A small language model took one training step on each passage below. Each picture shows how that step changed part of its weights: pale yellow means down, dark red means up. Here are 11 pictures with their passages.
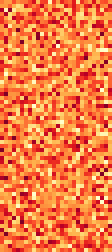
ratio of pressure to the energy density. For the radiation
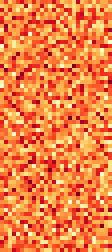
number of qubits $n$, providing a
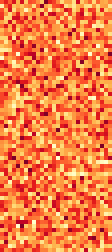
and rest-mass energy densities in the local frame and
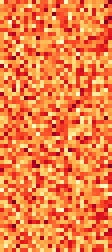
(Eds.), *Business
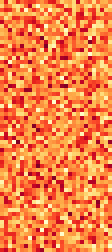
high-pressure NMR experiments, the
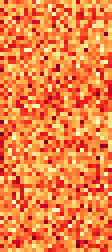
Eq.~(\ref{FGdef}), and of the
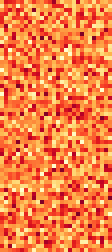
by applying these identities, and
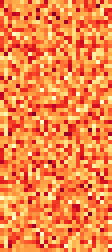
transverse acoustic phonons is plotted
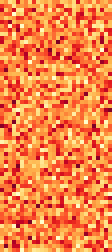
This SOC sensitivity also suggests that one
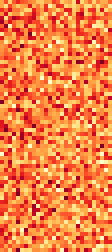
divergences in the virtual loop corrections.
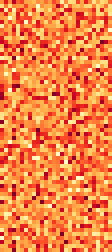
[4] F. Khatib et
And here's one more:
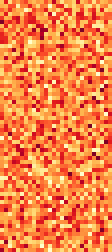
assignment for the surface code circuit;
